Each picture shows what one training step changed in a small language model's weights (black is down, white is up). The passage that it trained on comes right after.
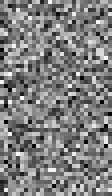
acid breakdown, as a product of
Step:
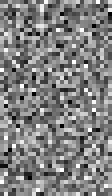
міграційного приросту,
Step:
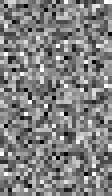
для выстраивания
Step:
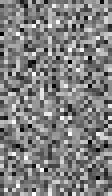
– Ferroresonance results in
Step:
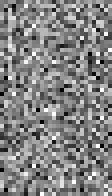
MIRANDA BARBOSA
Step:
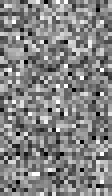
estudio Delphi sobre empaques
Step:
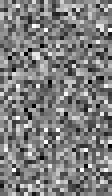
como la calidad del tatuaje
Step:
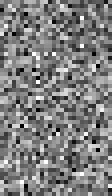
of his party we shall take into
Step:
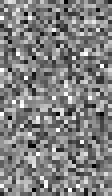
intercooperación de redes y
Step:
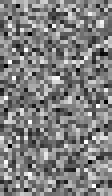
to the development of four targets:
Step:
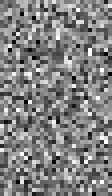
The next step is to define a measurement method
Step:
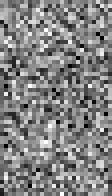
"You have complaints from
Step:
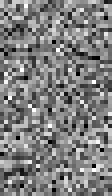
and subspecies, discusses the main
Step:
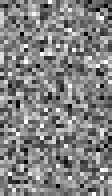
faoliyat insonni ziyrak va
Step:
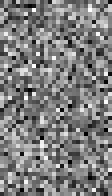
1.0); p is the pressure,
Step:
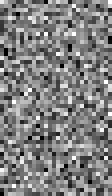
gruppo di soggetti
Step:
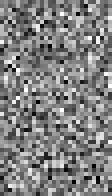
: Une autre tête
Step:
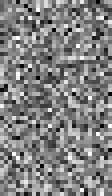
os dentes” talvez seja
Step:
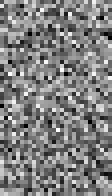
qonunchilikni undagi
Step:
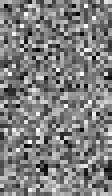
провідну роль запалення
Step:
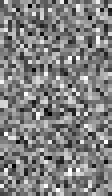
These traces of animism are most
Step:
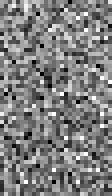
social media is your reach large audience,
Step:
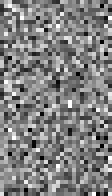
una curva de referencia que siga
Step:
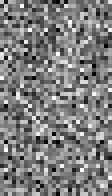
(ibtidoiy san'at,
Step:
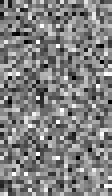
orqali ularning qayta jinoyat
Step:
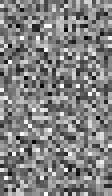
mouth. Ponmo should be
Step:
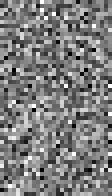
Brilliant Vazifa:
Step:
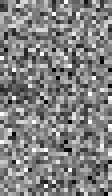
SIMULATION BY TWO
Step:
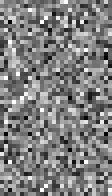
unsur pelaksana utamanya
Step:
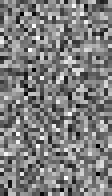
kembangnya perguruan
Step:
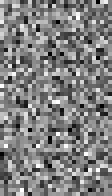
a function of modulation depth.
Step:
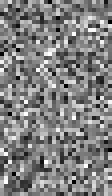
also serve as reservoir hosts
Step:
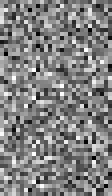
С.Л. Види
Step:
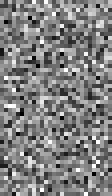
него оставались лишь
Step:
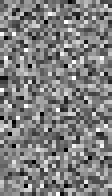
a treadmill to make an
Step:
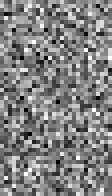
marketing activities of enterprises, the growth of
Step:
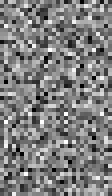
Públicas; falta de
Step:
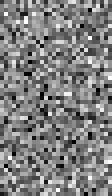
Riset Kesehatan
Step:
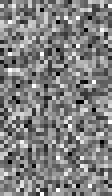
generation or incomplete metal
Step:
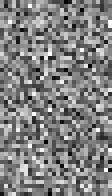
Spices. In Nepal, it
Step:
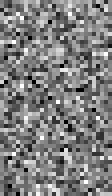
improve upon this data would have to be
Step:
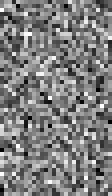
ثمة علاقة
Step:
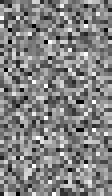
and the academic learning advisors
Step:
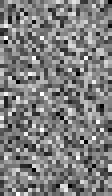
- **Cost of storage:
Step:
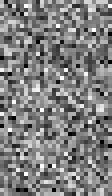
hisoblanadi. Ayrim hollarda
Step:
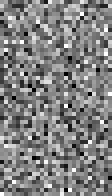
grubundaki yönetici
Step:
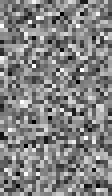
mudar a sua vida” (p.
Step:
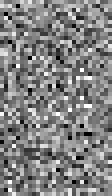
by continuous assessment practices (Naidoo
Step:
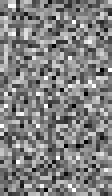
As a result of the joint work of the
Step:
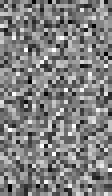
Brescia, Italy;
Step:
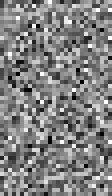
ventilação mecânica e sua
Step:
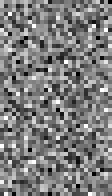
and from grade 7 to grade 10
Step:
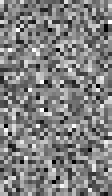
лингвистической переменной,
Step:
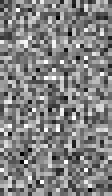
the pervasive availability of smart
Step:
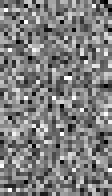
Крім цього, на
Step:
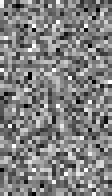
of engineering and sciences education in general.
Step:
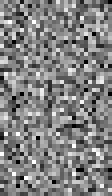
способности обучающихся,
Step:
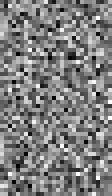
or service. In the book,
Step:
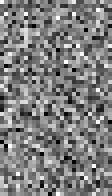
operation with a single set of saws along
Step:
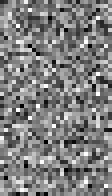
In this way, the search space containing
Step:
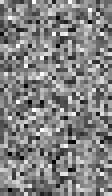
de sa capitale, comme le
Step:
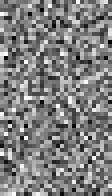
Libraries B. Adjustment
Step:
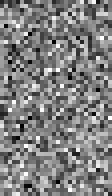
misol keltirilgan: “Agar
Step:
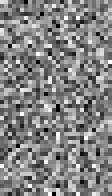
disorders. According to the
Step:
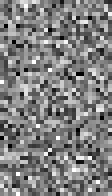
However, for a servant leader,
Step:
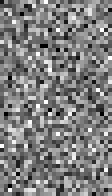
*Critique* are to large extent
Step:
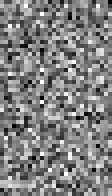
our case, a three-dimensional simulation
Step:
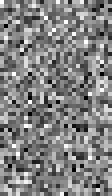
gender o‘ziga xoslikni
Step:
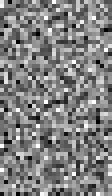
às firmas e internas ao
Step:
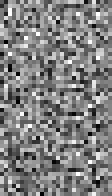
directly in the context of a number of events
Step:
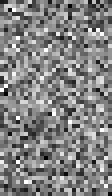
Saad Alam, M.,
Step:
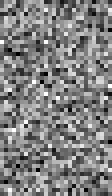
misma aula durante la primera parte
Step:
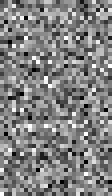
individu untuk melakukan sesuatu
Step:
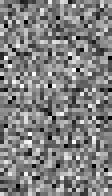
from China. The virus is now
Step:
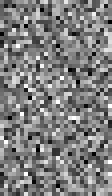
La continua crescita della
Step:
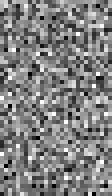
a sequência com uma atividade prática em
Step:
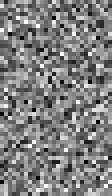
base to obtain nanoemulgel.
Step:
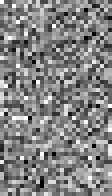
обмежений доступ до
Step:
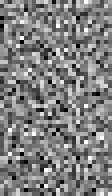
carbon atoms. Fragmentation at
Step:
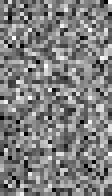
Branch and Love and Hope
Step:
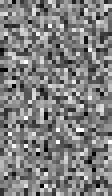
line: a cross-sectional survey analysis of
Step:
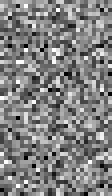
to be suitable for use as a release
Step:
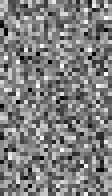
рахунок унікальності
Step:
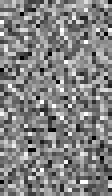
also have positive and indirect impacts on
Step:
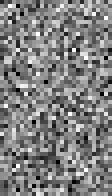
be represented in various multimedia forms.
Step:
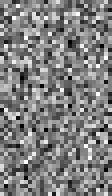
humans, including such which potentially can
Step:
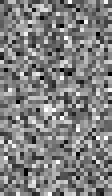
with MIMO capabilities is used.
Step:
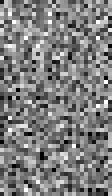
englobando as variáveis que
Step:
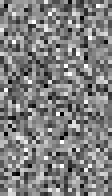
dkar's rape is
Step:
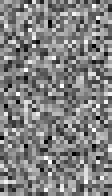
прибавления к водному
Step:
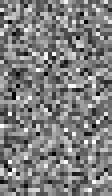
of the ion is an outcome of
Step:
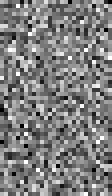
при своих заботах о
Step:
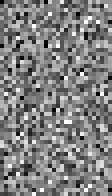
perguruan tinggi kini
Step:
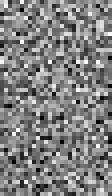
urban, and there was a significant
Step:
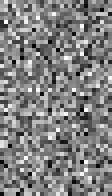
metal ions with various ligands,
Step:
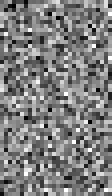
woli ludzkiej,
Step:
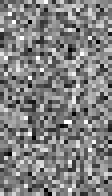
Li, J., 2017. Tree classification
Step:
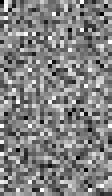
technology in contrast to postdated
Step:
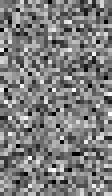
капитальных вложений
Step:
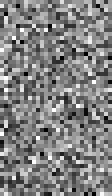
was involved in data collection and help the
